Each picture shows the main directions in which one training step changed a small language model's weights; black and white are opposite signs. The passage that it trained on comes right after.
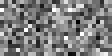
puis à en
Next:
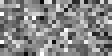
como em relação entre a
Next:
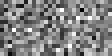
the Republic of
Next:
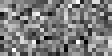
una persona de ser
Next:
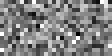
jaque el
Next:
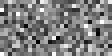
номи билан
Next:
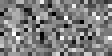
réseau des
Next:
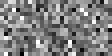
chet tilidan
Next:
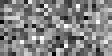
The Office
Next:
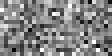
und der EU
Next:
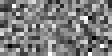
Babia y
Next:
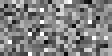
діяльності у
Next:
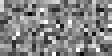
елемент от
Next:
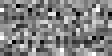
ва амалий
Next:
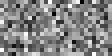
en la cual eleva
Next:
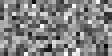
в июне на
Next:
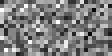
En la institución,
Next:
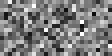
were not all
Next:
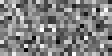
ijtimoiy tarmoqlardan foydalanish
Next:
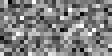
Энг юқори
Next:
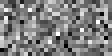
lineal mediante
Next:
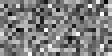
como intuito
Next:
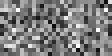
School careers
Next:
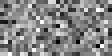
ознаки, як
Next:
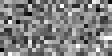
участі в
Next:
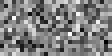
adxectiva en
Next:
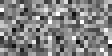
Diminuer ce
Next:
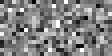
no CPP e
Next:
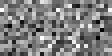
эффективнее. В
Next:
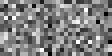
DHd zur
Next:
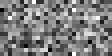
normalmente é realizado
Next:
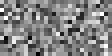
ali kao
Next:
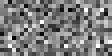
Research* 45
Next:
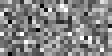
museos y
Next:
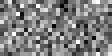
la asistencia del
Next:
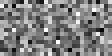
el diseño de
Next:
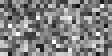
interest: The
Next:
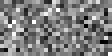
disease that
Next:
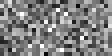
country as
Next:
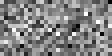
culture in the
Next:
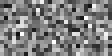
pobyt w
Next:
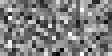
bir seyirci
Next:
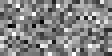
pesquisa em sites do
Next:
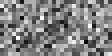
descrito nos
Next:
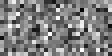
language and
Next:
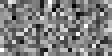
the Declaration
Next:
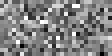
не солоня
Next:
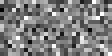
dat het voor een
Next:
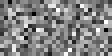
control system a
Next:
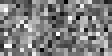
Caravana Brasil
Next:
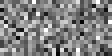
de certa forma na
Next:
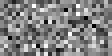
most important
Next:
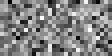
originado por
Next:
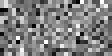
de las redes
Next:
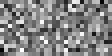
de memoria.
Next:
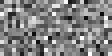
ICC pada
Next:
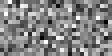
результати — це
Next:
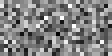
a participação ativa
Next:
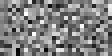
tests on
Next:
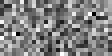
gloria y un
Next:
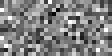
in advertising
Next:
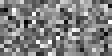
fue *M.
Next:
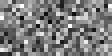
xos usullardan
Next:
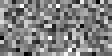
the theory of
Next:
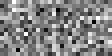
les données
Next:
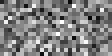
os aspetos
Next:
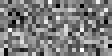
em nome do
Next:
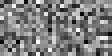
lo anterior
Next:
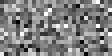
образования региона;
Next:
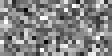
a Medina et
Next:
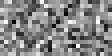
asarida esa
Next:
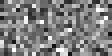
для совместного
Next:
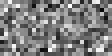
puede ser negativa o
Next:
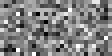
va mohiyatni
